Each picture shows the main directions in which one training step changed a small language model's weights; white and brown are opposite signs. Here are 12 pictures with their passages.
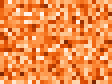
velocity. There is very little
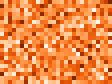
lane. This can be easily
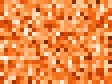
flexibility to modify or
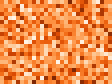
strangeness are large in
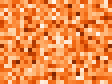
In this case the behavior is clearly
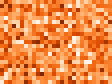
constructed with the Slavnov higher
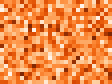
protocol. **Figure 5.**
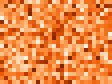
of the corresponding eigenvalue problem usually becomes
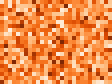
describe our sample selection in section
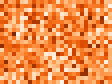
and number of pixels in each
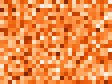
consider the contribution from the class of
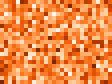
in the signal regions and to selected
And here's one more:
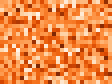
figure needs 14meV & etc
